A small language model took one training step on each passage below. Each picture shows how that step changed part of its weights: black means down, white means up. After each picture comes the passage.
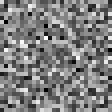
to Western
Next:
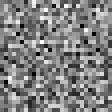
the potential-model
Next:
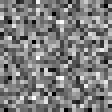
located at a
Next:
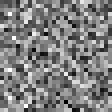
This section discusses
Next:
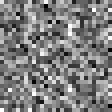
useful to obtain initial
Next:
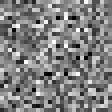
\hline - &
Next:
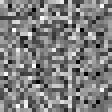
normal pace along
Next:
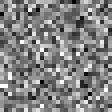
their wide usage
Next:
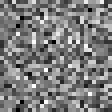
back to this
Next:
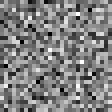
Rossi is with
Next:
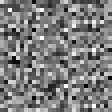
that as the value of
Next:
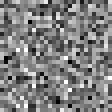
author of this
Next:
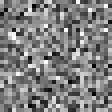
use the Janson
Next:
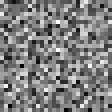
rate differs at different
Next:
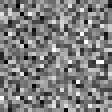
\in \Omega$
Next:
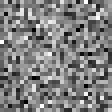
$w$ by
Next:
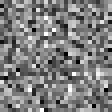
of degree one
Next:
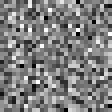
of film
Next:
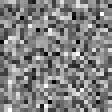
the Marie
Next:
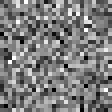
base point which is
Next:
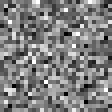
solve problems at
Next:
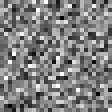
representations are
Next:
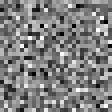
(Das, in
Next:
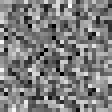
poor rural
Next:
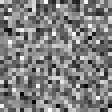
these action plans
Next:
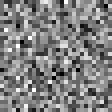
unique properties led
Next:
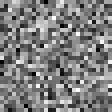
fine structure, we
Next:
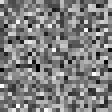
as a consequence
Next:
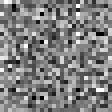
accurate as
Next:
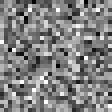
to mean income
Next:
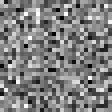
key finding from
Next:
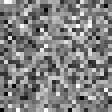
the above chain
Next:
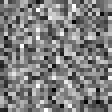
a regular orbit
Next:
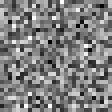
rules by a
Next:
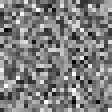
this expression for
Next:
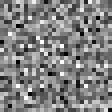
Extinction of
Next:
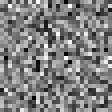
retained is
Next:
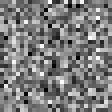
and annual
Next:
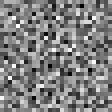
R6 tag
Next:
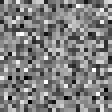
show a significant correlation
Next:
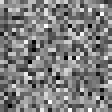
the total photon
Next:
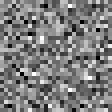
easy to
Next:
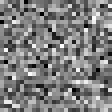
Regardless of
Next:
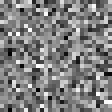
links, respectively.
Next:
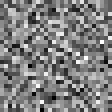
the efficiency of
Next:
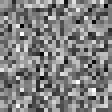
components. The
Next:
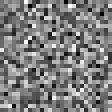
the reusability and
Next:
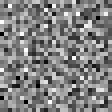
standard deviation
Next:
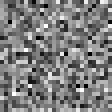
given in Table
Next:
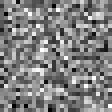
that a point $\pp
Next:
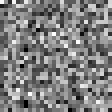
on complexity are
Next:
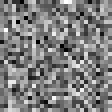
the lattice
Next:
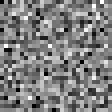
$\Omega$ . Let
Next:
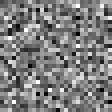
becomes very
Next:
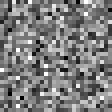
holds and, in
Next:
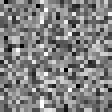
dipole transition
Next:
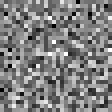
offer more
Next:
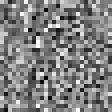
inflaton or
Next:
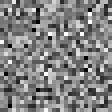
in $H$ can
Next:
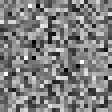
the input level while
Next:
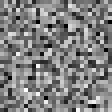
of $P$. The
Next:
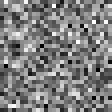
a fusion system
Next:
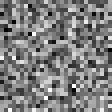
to each other and
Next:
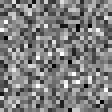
and call it a
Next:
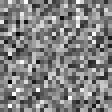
have an impact
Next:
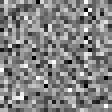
$X$ est
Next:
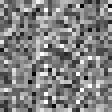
platform to
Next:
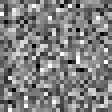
Chapter 4
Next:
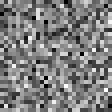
will focus on
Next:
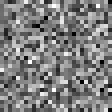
explicit (and
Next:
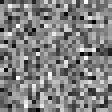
variables $x$.
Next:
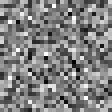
with this paper.
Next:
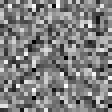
we can perform the
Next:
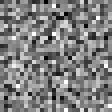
Properties of the
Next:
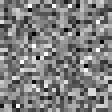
and proofreading
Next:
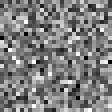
same kind of
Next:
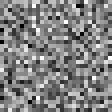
the right. At
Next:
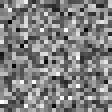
important point to
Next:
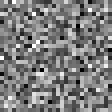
to examine the
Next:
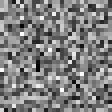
performance is a
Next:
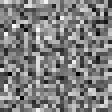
& Pop.
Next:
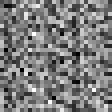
Section 4. Section 5
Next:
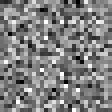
1. Extract
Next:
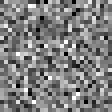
the prologue to
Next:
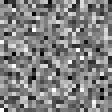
The first author was
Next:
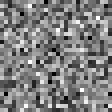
an input label
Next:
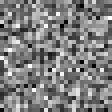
gap. Both
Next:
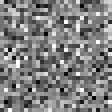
is included in the
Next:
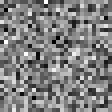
robot and the
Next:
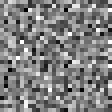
Editor of
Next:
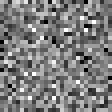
metric $g_{\alpha
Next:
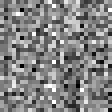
remaining products in
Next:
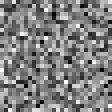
model) for the
